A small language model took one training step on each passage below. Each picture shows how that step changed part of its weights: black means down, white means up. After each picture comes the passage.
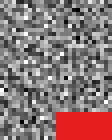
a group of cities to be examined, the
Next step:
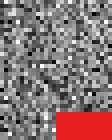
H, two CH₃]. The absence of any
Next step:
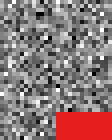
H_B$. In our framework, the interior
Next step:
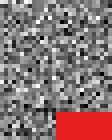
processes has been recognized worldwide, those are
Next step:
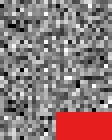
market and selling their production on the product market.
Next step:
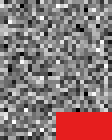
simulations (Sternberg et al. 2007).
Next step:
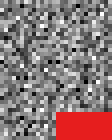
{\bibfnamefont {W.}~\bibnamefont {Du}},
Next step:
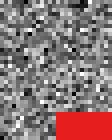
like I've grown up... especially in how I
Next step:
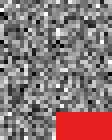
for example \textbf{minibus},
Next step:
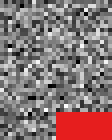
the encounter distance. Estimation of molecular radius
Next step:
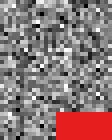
of the detected angles and the error probability. b)
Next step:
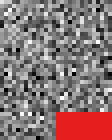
Dirac mass matrix $M_{{\nu}_D}$ in
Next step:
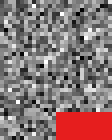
Гелиотехника, (3),
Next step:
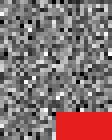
dos técnicos dos serviços da administração
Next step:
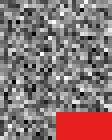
action, and clinical applications. INTRODUCTION
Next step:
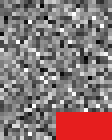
increasing doses of gamma irradiation on
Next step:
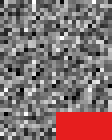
os autores. 4.3 Próximos
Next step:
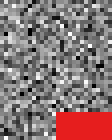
form of text. A text is a unit of speech
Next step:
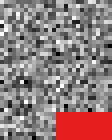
research uses a data collection method in the form of total
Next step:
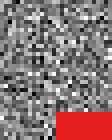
under condition (\ref{unbiased_mat}). We
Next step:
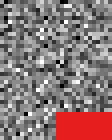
also gauge invariant. Therefore a possible anomaly
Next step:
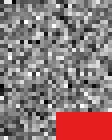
Sengupta¹ reported the formation of
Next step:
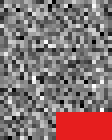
Case Study of Green Steel
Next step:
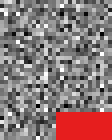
$\epsK$ increasing. Similar results have also been
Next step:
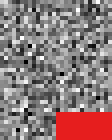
which breaks the electroweak symmetry dynamically at the
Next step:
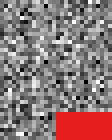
KNN K Nearest Neighbors LSTM
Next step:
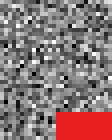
are the most prevalent helminth group of both
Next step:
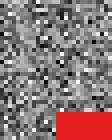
Nomád családok
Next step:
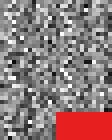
schaffen sowie sich gegen die
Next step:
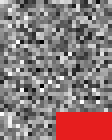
IRAS and CMB data respectively to be
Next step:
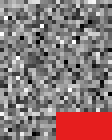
considerada por el trabajador como una
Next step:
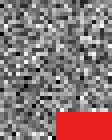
the stars. Right: Residual from
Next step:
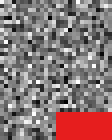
$C$ being the cooperativity parameter
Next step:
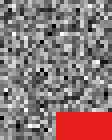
plotted the values between the number of vertices and the
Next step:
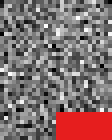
Ausleihe von physischen Medien
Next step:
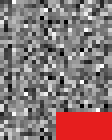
faoliyatidan iborat. Muammoli
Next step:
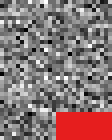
simultaneously from different angles. Each of these
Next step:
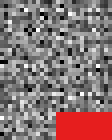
faced by MSME's d) credit
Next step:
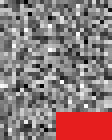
of the qNLS can be determined by the
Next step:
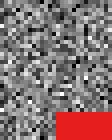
the Area of Steel (AST) &
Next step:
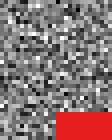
calving interval. Moreover, Prasojjo
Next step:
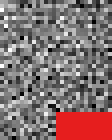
de compensação a depender da duração.
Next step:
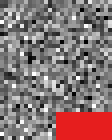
by female researchers of our country.
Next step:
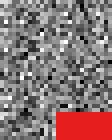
esta perspectiva, una persona posee el
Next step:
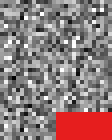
paper puts forward two variables of market
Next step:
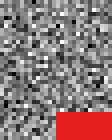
source of heat input is the LED lights which are
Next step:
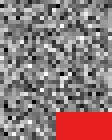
is difficult to cross the damages which are
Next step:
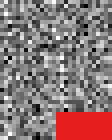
de forma que algo se define como bueno,
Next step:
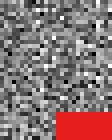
capsule layer Primary capsule layers play
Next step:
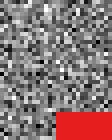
superiority of simplified STFPDC on
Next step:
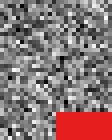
have not been reported for Spanish, whose
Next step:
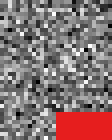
to 12V gear motors. The complete circuit
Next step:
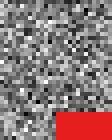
the ordinary $\SU_L$ current
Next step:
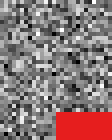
optical signal emission and reception. The EMLs
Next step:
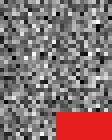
İsteyen Yöntemler Bu
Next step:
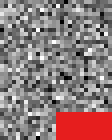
NGOs, in the context of economic
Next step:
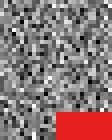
Anwenderfreundlichkeit und
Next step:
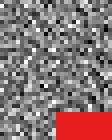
como Pietro Maria Bardi**. Há
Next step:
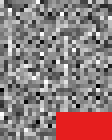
з метою подання комплексного розуміння
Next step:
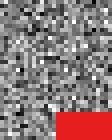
and grass whose availability has also gone down due
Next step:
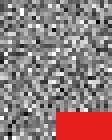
nuclear quadrupole moments and transition rates.
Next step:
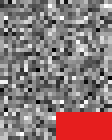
va kasb-hunar ta’limi
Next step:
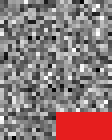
or not. Hence, this is an illustration
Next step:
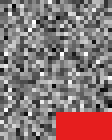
that this freedom be in no way
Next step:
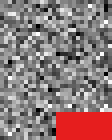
the importance of considering human feelings and relationships in
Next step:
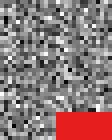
$1$ are special due to the choice of an
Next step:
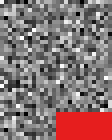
over $y$ over its allowed limits. Thus
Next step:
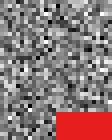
solemne garantía: su
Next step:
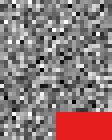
2016 Abstract This report contains the operational analysis on
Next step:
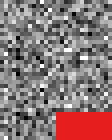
between the candidate source position and the old position.
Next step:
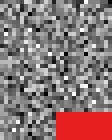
instance, delaying asset impairments or
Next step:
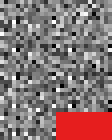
tizimlashtirish, ularni bosqichli
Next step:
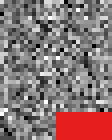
\affiliation{Purple Mountain
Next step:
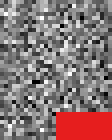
in many sectors, some hesitations on how
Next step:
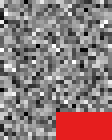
Tourism knowledge. Findings: In the correlation
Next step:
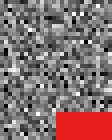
qilish ehtiyoji
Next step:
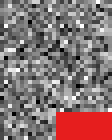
need to develop standards for local anaesthetic
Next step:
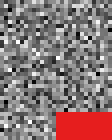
increasing difficulty member states face in reaching a
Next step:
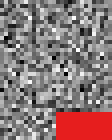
radius and possible additional fiducial cuts.}).
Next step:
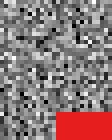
a metabolic disorder characterized by chronic
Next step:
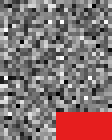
al. ^[6] LITERATURE
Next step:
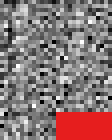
single forum for discussing statistical problems for all neutrino
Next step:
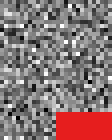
network, which openly shares information related to research activities
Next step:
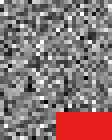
akce kombinující
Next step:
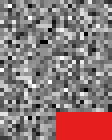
por el volumen total de tesis
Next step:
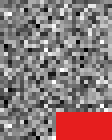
the mechanism of implementation of social marketing in the strategies of
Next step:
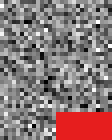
особливості організації дозвіллевої діяльності
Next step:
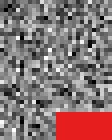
sonoros e trilhas sonoras para
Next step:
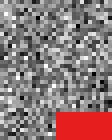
the Voronezh province in the XIX -
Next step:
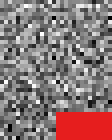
avtomobil yo'llari
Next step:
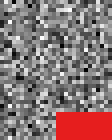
leads to a decoupling in the design of the
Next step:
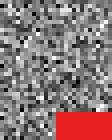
three places replace the second component by T;
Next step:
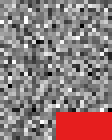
a small-world network and the results for analyzing
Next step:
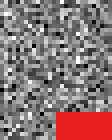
заготовлены были теплые
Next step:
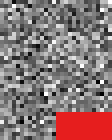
with a lower bound from the lifetime of the central
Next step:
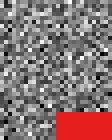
дэд сэдвийн
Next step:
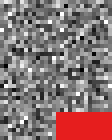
тегишли муаммоларни
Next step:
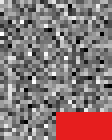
*Bux2011}. Treating the incident laser
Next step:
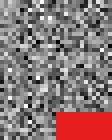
a source of inspiration for new generations of
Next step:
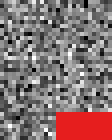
- Only one project - Between 2 and 4
